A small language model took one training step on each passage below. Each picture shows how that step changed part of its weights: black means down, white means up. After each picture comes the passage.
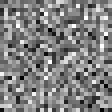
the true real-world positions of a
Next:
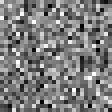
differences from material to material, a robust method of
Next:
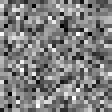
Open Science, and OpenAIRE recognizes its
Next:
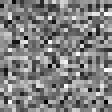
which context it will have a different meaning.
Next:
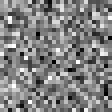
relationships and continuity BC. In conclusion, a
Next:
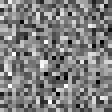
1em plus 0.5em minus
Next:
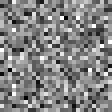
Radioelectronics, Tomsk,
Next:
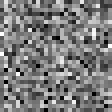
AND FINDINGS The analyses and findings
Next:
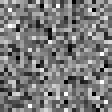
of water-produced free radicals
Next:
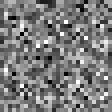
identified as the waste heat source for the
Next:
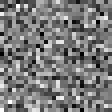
task needs to have guiding questions for students to
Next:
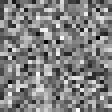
resonant vibration behavior can be analyzed and can
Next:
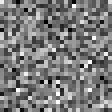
paper is to summarize the existing data on species
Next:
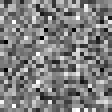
on the subscribers' and
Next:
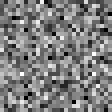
and blended into smooth mixture then for production.
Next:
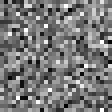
these conditions there is not good cause for supposing
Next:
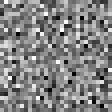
accessions as per their geographical
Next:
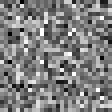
to photonic crystal cavities can significantly boost
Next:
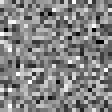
find more actual vulnerabilities in a fixed duration.
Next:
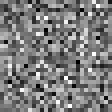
should be pre-registered and evaluated with
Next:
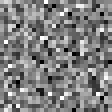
- Efacec 7.4
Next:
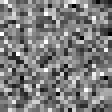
take either sign, if it is forever negative
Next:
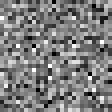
{Barranco}}, \bibinfo {author}
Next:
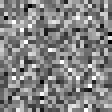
interactions between the hadron resonances themselves. It
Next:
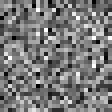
² A qualified reference is a
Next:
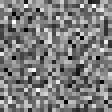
day [W] peak current [A] per
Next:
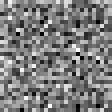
element modelling strain (mm/mm)
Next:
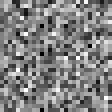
reactions is shock. They are usually transient and
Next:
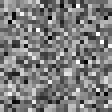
Decoding}, which involves counting how many times
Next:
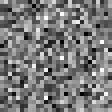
Although e-waste is classified as
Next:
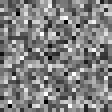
Layer (UL_1) edges
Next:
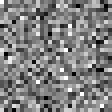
column. The samples were analysed in a gas
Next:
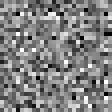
this problem, we consider the number of jobs
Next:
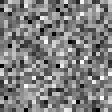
Hamiltonian and the kinetic term one rewrites the
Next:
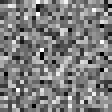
malicious code to bypass all
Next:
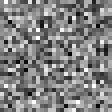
This makes it compatible with any integration, but
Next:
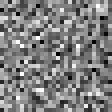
were one of the greatest deposits of those
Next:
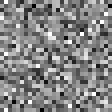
C}^{(m)}$ by replacing certain products of
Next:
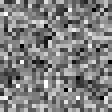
related-samples Wilcoxon
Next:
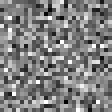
its life cycle, in accordance with the principles of
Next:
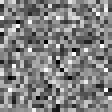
Jahn-Teller Systems in
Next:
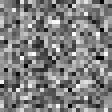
research on identifying critical thinking and determining its levels.
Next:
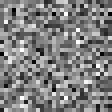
both cases considered are distributed in a similar
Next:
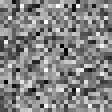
finite size effects related to wavenumber dependent transport
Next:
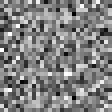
and NGOs but there is need to
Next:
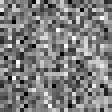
system where teachers would be trusted to take more
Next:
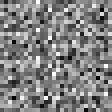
Heidelberg Academy of Sciences and
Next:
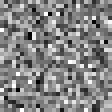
consequences in terms of overall organizational performance.
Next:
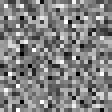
and $t=t_0$. In principle
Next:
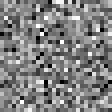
in calcite and shoulders around 350 and
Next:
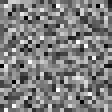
a divergent point, which changes the sign
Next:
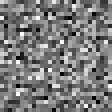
to weakening of adsorptive forces between active
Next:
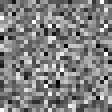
represents an $M\times M$ identity
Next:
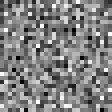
children are hampered by gender differences in
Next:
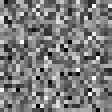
achieves promising improvements for utilization into fast
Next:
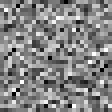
the formation of hybrids occurs naturally and much more
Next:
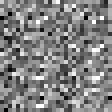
gland, ultrasound Introduction
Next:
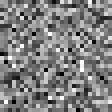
score was higher compared to non-migrant
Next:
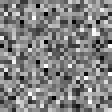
Toxoplasma, and
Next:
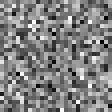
also give the percent growth in recent hires
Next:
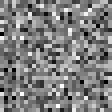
peaks, resembling the relative flux ratios seen
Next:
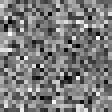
stable height). The initial analysis of the dataset revealed
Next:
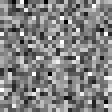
Optimization Transfer versus Gradient
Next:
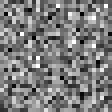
This pattern is also evident for the library that has
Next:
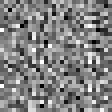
especially in terms of cases arising from
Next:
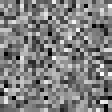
heat dissipation during its storage and disposal.
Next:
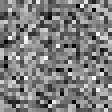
Germany [‡] These authors contributed
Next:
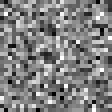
can be defined as the combined active system with adaptive
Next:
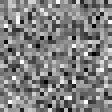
of the usual electric field correlators. Taking
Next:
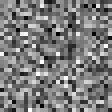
publics, understood both as emerging audiences
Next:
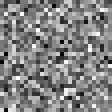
multiplier. These compressors facilitate the
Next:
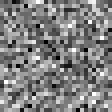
\begin{equation} [p^2 +
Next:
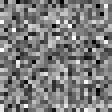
to help me brainstorm improvements to some of
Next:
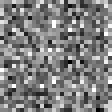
LETTENMAIER 2001). The
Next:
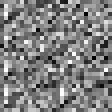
flow paths in the heat exchanger and
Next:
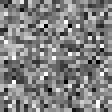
due to our large transmon-resonator
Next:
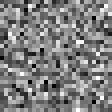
that the flavon--lepton coupling is $
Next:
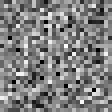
EU policy for Food Systems K&I:
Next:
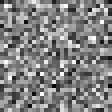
and $\tE \propto f \propto
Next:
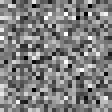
journey of pursuing master's
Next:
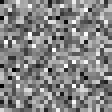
Fich \& Tremaine 1991).
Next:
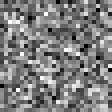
the total beam current could be measured on this
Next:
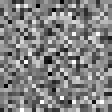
by the total number of negative instances.
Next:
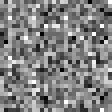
crews in Canada** Report
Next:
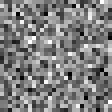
EPES. The objective of this upgrade
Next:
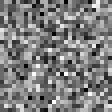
libraries. The reconstruction process is shown in
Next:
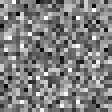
Ferrero A, Fuso
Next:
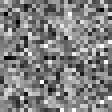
this, the research community, is constantly developing
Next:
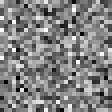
was found to positively impact students' attitudes
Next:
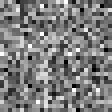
are designed to visualize the dynamics of infections
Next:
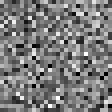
fit statistics indicator which has a positive point measure
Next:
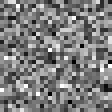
as an input to these phenomenological models, and
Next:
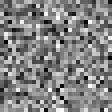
\alpha_n)\}$ is a sequence of
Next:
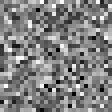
could be found in ASCE 7-10
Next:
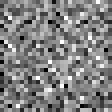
Q_B \left(\pi < \alpha
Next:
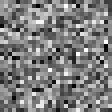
of traditional planar transistor is limited by the
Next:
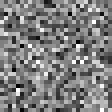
[8] and the results were found to be
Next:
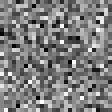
paid to the rights of entrepreneurs under the
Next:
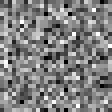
Data related to pulse rate (PR) and
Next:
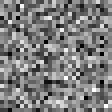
used. The stock solution of PDDAC
